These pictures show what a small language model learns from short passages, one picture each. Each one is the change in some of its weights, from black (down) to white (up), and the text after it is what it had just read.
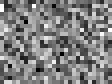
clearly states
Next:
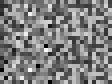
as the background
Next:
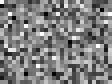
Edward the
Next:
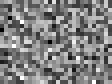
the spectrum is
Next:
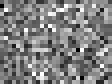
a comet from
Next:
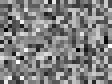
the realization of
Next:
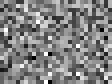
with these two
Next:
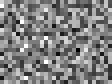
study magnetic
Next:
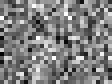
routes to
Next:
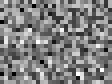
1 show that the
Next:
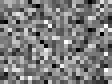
not mean giving
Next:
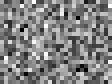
and water
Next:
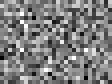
a main problem in
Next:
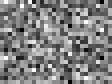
electrons in the
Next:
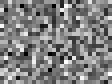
was decreased
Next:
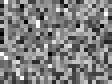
two kinds
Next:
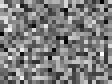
a rope
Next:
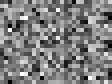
explained by
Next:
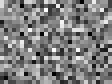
People who
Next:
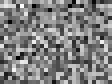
gives acyl
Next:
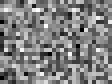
EOS as
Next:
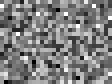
summary of
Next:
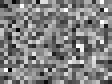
that activates
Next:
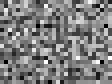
not have to know
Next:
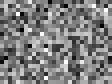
or object,
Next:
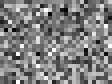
percentage of
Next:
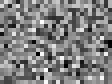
review -
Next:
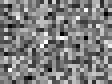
the period from
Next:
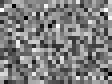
exchange of
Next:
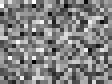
commit a
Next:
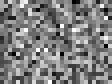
manner by
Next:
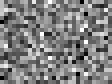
Hz, of
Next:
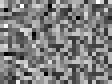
inverse of a
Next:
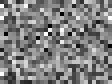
are allowed to
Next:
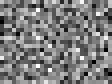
University YI
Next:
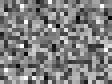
desirable to
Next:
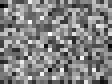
algorithm is based
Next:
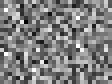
very good or
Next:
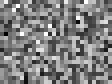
want to
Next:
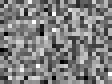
Therefore, a
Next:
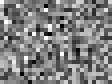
her with
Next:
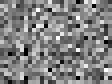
style was
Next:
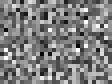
average overall
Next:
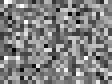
as functions of time
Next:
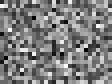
first quiver
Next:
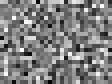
0$ limit of
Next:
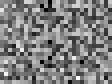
a novel
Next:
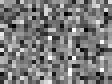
E forest
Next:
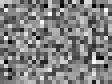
be {\it
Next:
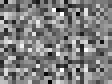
which typically
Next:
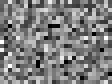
was transferred
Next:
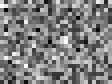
insects were
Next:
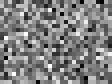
be supported by
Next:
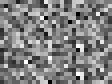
sign that when
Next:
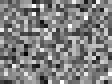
deviation of
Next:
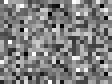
and manage to
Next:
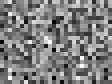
it features a
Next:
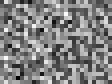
at distance
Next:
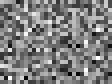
both in a
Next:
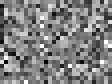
We begin by
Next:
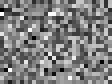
methodology and the
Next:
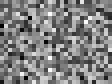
level, but the
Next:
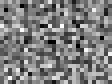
decrement factor
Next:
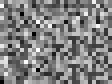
of view.
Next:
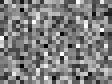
power law
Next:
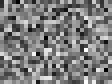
most commonly
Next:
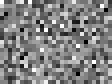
and flasks
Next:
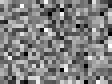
is almost
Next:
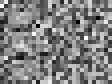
Figure 2 shows a
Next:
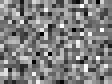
mixing of
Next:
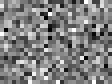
afterglow for
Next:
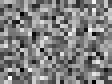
up of the large
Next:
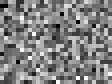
which is larger
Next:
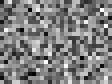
modifications to
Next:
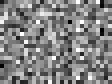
basis of the
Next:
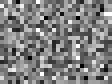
paper described the
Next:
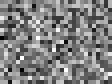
of differences
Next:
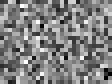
adopted by
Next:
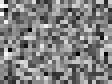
investigate if
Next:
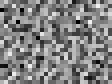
transition rate at
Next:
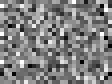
of the research study
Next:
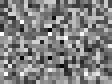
its complete
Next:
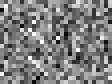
processes such as
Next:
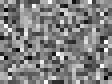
studied the
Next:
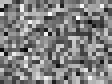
close to
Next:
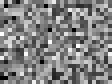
We make use
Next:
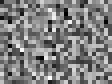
the atomic
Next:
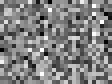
The surveys
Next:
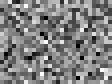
involves the
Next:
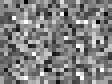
that the density field
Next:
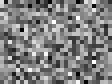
and start a
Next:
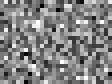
. The function v
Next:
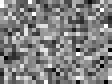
note that
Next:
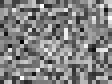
formation time.
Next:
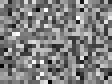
backing with the
